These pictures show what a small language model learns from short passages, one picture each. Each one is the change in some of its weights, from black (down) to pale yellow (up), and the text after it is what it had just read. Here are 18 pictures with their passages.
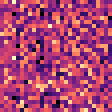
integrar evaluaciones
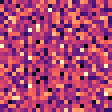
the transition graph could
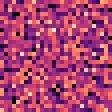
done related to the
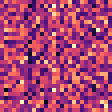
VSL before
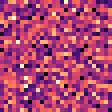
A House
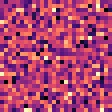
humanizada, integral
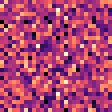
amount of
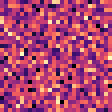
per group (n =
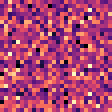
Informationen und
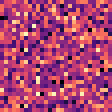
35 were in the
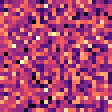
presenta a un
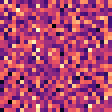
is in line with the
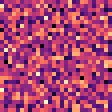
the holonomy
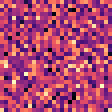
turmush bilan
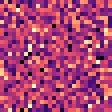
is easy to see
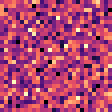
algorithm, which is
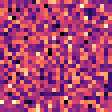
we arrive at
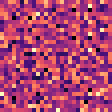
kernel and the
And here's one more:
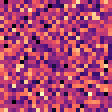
highlight that for the
